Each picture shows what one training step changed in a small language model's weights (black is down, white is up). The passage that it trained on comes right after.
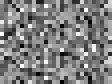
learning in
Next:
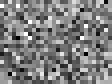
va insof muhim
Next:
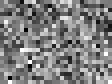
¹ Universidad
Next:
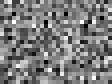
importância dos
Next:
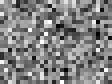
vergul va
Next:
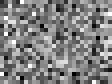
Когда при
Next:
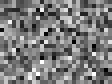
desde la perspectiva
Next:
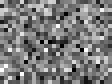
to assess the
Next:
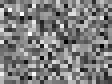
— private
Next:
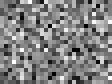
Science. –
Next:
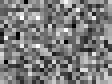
en el que se
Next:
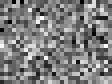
: Audit
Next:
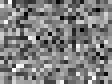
разговора с
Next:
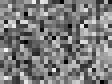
of quality of
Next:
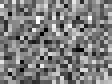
rivojlanishiga mos
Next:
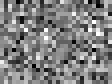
– akár
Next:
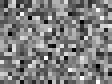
ijtimoiy muammo
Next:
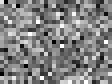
School of
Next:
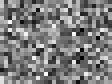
mundo natural.
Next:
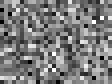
a Sea of
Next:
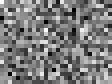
va salbiy
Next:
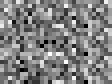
the Olive
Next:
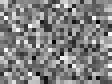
pais com os
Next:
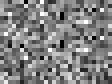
Bu prinsip
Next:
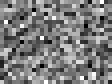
identificar a
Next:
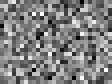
as Banks
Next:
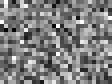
unos determinados
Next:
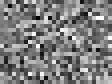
patients in
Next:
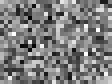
biz pedagoglarning
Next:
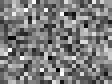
toma de
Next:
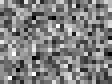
meritul de
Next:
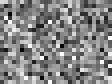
rule of
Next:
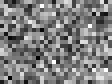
de la vida
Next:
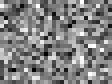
anak daun
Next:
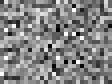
artigos e
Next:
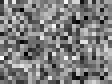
the scientific
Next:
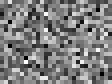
Inglés como
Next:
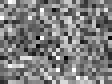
proceso de
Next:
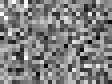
In the 16th
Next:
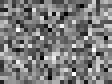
mulig å
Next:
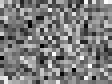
fallen die
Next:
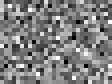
з позиції
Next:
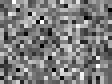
las distintas
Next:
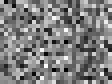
En el caso del
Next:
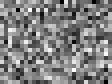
shu xususda
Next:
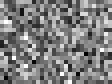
tizimlari yoki
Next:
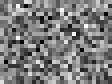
en eigen
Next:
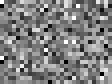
Etrex y
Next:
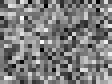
os centros
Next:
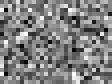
В результате
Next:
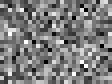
dentition system
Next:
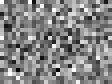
и как средств
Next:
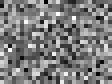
mi fu
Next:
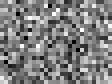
de Residência
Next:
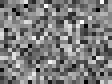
особливо в
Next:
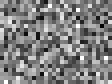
бу мартаба
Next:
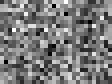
en el Sistema
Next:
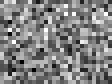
da sociedade.
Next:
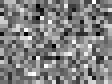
for routine
